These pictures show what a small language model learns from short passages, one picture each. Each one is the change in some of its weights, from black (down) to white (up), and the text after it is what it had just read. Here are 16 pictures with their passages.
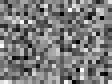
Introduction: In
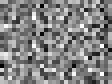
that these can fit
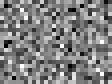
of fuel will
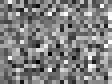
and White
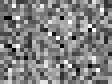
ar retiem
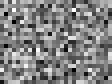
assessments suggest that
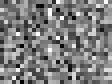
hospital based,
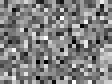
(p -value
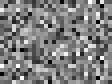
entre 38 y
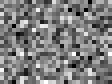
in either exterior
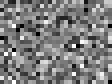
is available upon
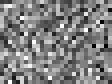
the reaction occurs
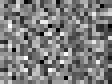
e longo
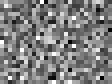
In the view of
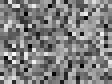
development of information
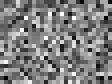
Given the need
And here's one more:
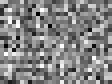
is in drought
